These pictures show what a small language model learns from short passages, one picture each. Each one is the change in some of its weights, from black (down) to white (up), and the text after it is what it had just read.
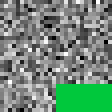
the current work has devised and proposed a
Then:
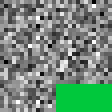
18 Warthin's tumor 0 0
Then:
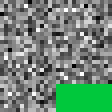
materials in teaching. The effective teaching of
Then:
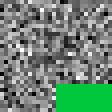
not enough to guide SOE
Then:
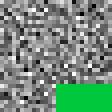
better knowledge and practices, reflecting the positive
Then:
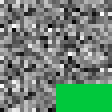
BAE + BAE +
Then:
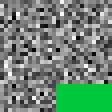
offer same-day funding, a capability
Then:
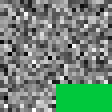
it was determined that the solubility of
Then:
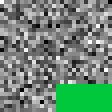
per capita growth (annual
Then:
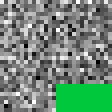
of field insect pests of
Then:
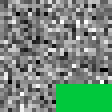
communication, thermodynamics, and
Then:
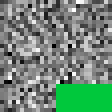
using them without the right, these
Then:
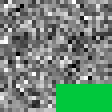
this UCR)!? We
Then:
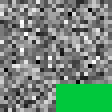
existence of many international organizations in the world
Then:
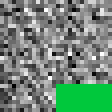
EUROPEAN CITIES
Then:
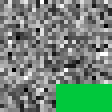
the UPO conversion was
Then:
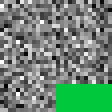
in the Philippines through
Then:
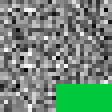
injecting new degrees of
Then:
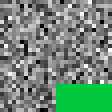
and compared with the same number of controlled
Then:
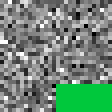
of *S. aureus* and
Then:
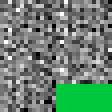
*LIPF* (MIM:
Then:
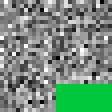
is gained and how much is lost
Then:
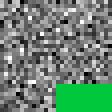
are applied to the structure, items of
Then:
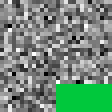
will not only benefit a child involve
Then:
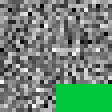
develop through its inquiry-based
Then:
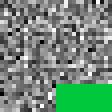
the morphometric parameters of the
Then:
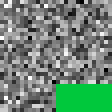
desirable that the member develop a large
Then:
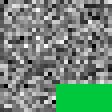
scheme for mitigating PQ
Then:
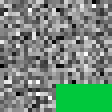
pest control, harvesting,
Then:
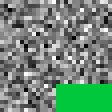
dossier submission time -
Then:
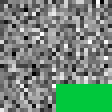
the general conditions for emergence, were similar
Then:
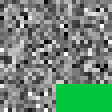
to voltage and temperature variations and better
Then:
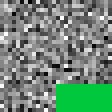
source which fuelled and sustained
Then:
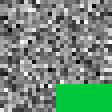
authentication process. My
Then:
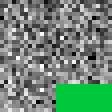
to respond to the process of making tools so
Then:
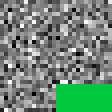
again. In short, this procedure was
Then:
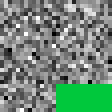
of ~90%. The heating of
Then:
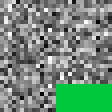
study settings. Besides, the
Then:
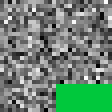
efficiency on the collector, it would
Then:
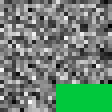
no influence on the growth of *E.
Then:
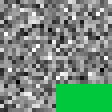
metabolically, and have higher risk of
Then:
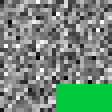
the degree of D.Sc. of
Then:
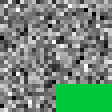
one's own tension, promoting positive
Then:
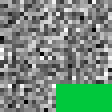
Austrian public radio station
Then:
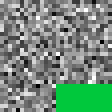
Kingdom, comparing the
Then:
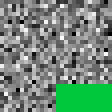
of the parish of St.
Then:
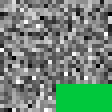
spaces, before and during the
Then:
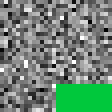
case-by-case basis for
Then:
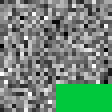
to separate consecutive
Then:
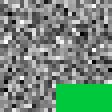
10 6a RDM-roles
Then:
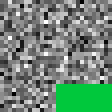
awarded a study trip to Ireland
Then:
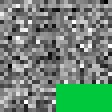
task is to identify a path from source to
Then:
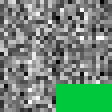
to the HEMT self-heating
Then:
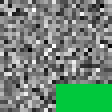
accomplished, which can indicate
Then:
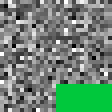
Or is it really only Sago
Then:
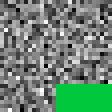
people visit Twitter is to
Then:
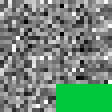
VISS PHBV
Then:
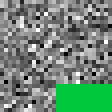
grammatical skills goes through the
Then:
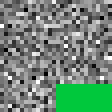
increases their physiological relevance.
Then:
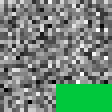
Where defects are precluded at the
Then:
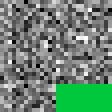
evaluation tools in revealing pre-service
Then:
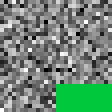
maximization. But in the public
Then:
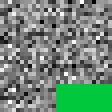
The quantized electrical signal is
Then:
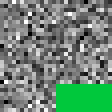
while reducing operational delays.
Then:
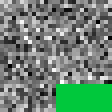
new AES algorithms. The application is
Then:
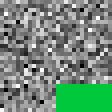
**floods, tropical
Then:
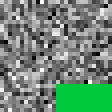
the atmosphere and also
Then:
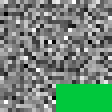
combination with tadalafil in a
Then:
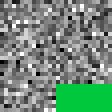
quality of water is influenced by natural and
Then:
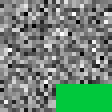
of the CP mathematics learning outcomes and
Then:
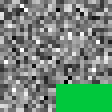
coordinator for Africa with American
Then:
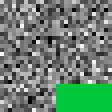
For successful independent learning, the students must
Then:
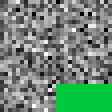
available. Instead, previews
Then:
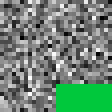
execute battery
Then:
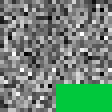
requires teachers to provide the necessary environment where learning
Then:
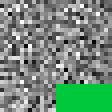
defined as hypertension that develops
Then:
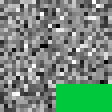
demand for contact with males). All
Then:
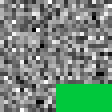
evaporation Benzene
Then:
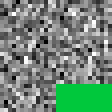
During COVID-19 pandemic
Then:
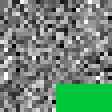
this context, analog to digital converters
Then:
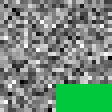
: **S**upervision -
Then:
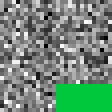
arising due to a lack of knowledge regarding
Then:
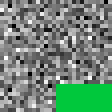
buttons. N02 is different from
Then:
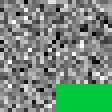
(circulation in a race
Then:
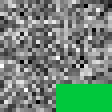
dominated by digital media. The questions are
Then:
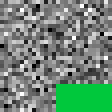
variables of NGOs include,
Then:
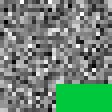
and female business educators differ significantly in
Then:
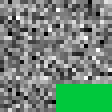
been very valuable. They will help us
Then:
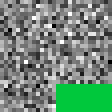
of alpine grassland”
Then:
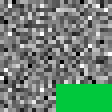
(2021) provide criteria to evaluate the
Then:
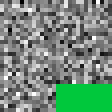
the formation of high boiling
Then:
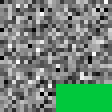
study clearly indicated that the awareness of
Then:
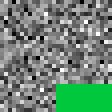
(Anova Test and Post
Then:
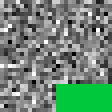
the beauty of the land of
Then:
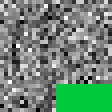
individual grow, this habit of
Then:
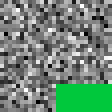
of policy for inclusive education.
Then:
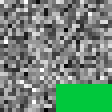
1.7 * Colony size
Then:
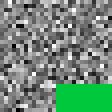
chloroform and methanol
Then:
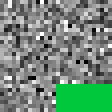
the reaction media. In order to study the
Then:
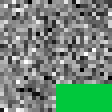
from this type of optimized processing.
